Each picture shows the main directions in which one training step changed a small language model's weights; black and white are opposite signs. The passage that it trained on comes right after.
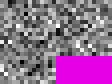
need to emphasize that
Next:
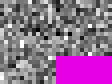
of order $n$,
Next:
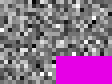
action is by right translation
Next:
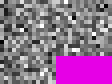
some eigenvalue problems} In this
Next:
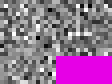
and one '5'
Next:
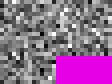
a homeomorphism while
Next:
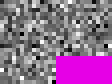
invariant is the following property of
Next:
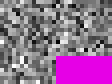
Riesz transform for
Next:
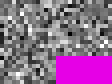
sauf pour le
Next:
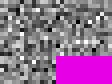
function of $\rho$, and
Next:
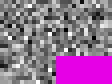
the classical one, for
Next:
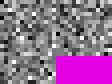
j -1\right)
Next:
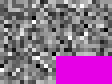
useful property. For example,
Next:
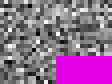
+ \norm{v
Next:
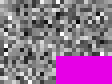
linear function of the number of
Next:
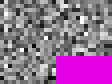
some point, nonincreasing
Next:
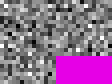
\caption{Several critical
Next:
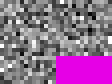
on $\facegrid$.
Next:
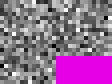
with the appropriate compact
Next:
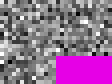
have $wH_0
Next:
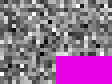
primes in the form
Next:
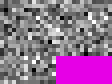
conditions (i) and
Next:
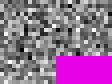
we immediately obtain the following
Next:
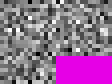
set of nontrivial fibers
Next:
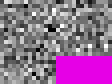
z_i \, \partial
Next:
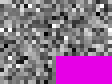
contient les
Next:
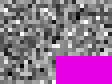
Let $u \in
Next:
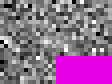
\begin{theorem} Let
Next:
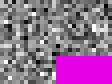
meromorphic with a finite
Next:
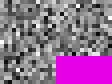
Mathematics,\\ College
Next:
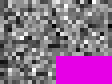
to note that these parameters are
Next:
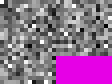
0,$ then there exists
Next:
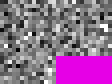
tasks; a possible
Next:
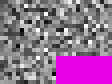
) \end{eqnarray*}
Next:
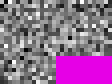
then $-\Delta \rho
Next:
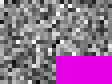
be a collection of disjoint
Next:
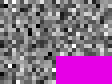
a Lagrangian immersion
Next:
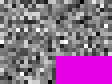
$F$ is defined by
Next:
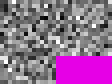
parts thanks to
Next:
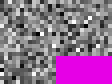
is strictly less than the height
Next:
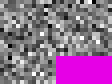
same proof as seen before
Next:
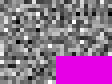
if $\Re A\geq
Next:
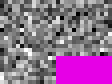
has cardinality $k$,
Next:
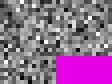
analytic function of modulus less
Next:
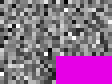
this case the notation looks
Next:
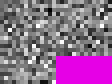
complex boundary treatment
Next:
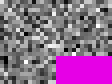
on to suggest that
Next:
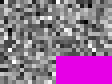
all $i\gg
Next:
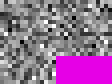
ii) The super
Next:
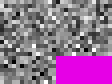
The latter is defined mathematically
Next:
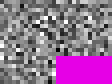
% Insert the
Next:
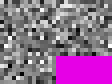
be used directly for
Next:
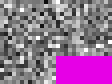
It turns out that
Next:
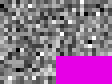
If one of the two
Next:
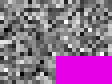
we have: 1.
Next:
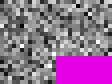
is related to the fact that
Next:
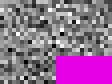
with the exception of
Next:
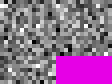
a family of solutions such that
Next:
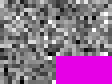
known, the tasks
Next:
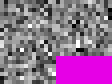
face of $X$.
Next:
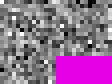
integer $e$ such that
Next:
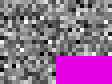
of $T$ and
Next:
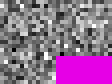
equipped with this norm
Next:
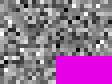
region of a flyping
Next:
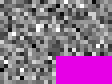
even number of elements in this
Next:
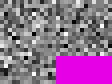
restore the high
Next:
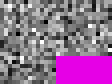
\Lambda\cap N,
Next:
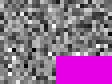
we will prove precision
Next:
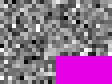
a cohomology, called the
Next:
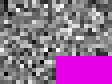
basis. It is known
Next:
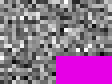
$ if $i\neq
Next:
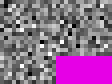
investigate these characterisations
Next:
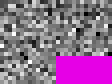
module $\mathcal{M}$
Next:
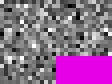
1$. Next, by
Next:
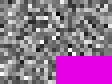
est de rang
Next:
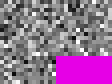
right cointegral for
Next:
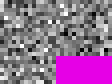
to countable-dimensional
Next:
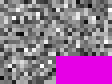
if $ \mfa $
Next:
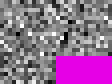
from a depot should
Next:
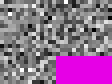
j\leq i$, then
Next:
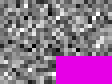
variety, recent work of
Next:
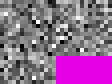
product of 1--forms
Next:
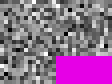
on the unit circle). By
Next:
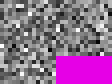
alternative proof of two
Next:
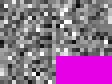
Moreover, the following diagram
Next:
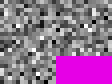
some practical assumptions.
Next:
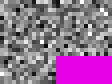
with our leading order approximation
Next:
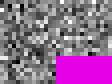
\longrightarrow X\times
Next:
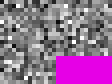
help us estimate the
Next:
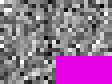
decomposition, non-smooth
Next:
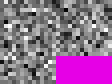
can introduce meromorphic
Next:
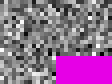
points, which generated the original
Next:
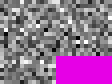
for such a set $\mathcal
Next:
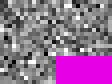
to determine the colour
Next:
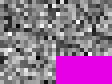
direction of the application of the
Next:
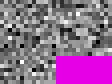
the required rank properties is an
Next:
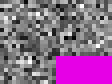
{\rm if} \quad
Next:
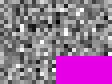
of singular problems considered in the
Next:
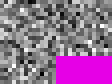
trees that have been
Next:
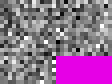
density of zeros in the
